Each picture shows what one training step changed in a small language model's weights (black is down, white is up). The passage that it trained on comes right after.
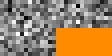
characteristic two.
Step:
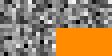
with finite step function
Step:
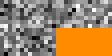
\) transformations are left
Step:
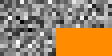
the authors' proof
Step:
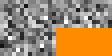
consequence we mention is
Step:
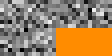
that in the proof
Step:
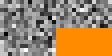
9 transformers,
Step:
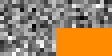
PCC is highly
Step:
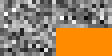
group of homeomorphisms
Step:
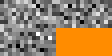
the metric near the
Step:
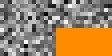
time derivatives,
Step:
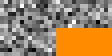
inequality that is
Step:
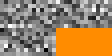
by actions of
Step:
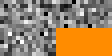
d$ Jacobian matrix
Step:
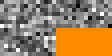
a morphism of
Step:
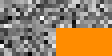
between $\bo
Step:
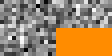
a pair are
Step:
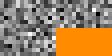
and nonlinear behavior of
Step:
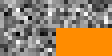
weight Riesz
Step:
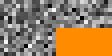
valuation with residue field
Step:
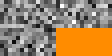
for the coefficient
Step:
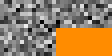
has no fixed
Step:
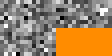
Lie algebra structure on
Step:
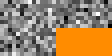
homotopic in
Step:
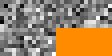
\Delta u +
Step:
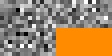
which are equivalence classes
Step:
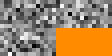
of the following types
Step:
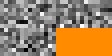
we get $$
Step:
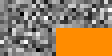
Conditions of
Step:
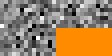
B}$ in the
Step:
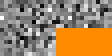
\subset V$
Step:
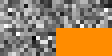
covariance, required in
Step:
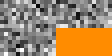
the algebraic independence of
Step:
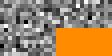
$$% for all
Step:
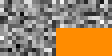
argument suggests that
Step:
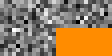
on Hilbert space
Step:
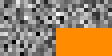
and study the constraints
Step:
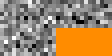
abelian group with generators
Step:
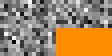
remark that the conjugate
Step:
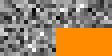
in applications, have
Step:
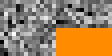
Let $G$
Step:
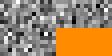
$X$ such
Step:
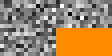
of the axioms,
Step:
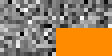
3 - manifolds.
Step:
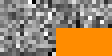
respectively. Finally,
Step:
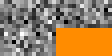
on the plane}.
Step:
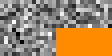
apply the following Proposition
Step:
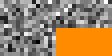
will make use of
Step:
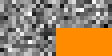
set 2, we
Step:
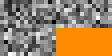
is open by definition
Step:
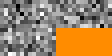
complete by Proposition
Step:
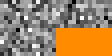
to demonstrate the conclusion
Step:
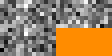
ergodic) evaluated along
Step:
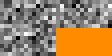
of others who have
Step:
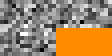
exhibits close
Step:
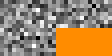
can never be
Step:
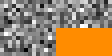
arrows pointing in
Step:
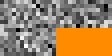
the effect of initial
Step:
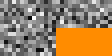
account, that for
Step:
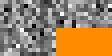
rank $N$
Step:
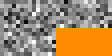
comodules over
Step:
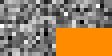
a scheme). If
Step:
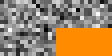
the kernel being a
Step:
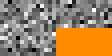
shows that the only
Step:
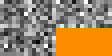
algorithm consists of
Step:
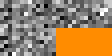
scheme structure on
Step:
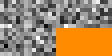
then any choice when
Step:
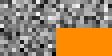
to our previous
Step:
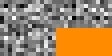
\hskip 1cm
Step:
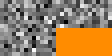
control theory in viscous
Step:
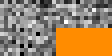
new local constraints,
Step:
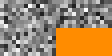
study the relation between
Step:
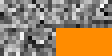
is valid.
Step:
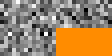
$k$ to
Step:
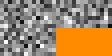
Almost the same
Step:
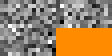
by the maximum value
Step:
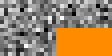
w}$ is a
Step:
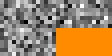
and the corresponding numbers
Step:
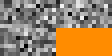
of the valuation
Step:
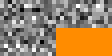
be performed utilizing
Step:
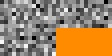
the noisy
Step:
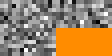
starting point is then
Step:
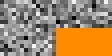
the `fully
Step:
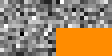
been proved.
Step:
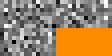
could obtain the bijection
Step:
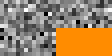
1$, and note
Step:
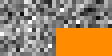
five families which have
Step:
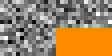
that $$\det
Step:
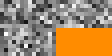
with the one of
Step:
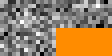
equations generate RDS
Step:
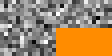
then add up all
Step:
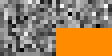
Then the corresponding function
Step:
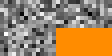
It follows from the
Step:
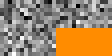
plane $\mathbb
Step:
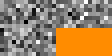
in which the
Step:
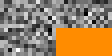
for purposes of
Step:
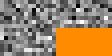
in per unit
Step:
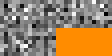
\geqslant 1.
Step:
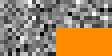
reach the diagonal
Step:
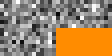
$ converges to the
